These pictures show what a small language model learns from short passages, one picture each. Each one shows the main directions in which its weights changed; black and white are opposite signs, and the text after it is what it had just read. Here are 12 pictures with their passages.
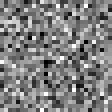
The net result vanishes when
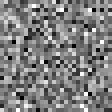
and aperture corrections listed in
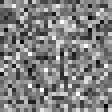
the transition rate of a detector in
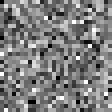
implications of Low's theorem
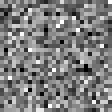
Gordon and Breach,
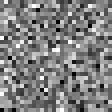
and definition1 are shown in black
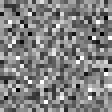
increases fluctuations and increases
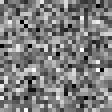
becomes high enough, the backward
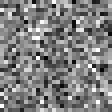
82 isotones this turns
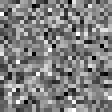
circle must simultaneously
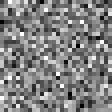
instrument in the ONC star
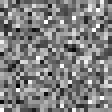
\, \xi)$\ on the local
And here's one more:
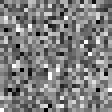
$Q_{i}$ are multiplied by
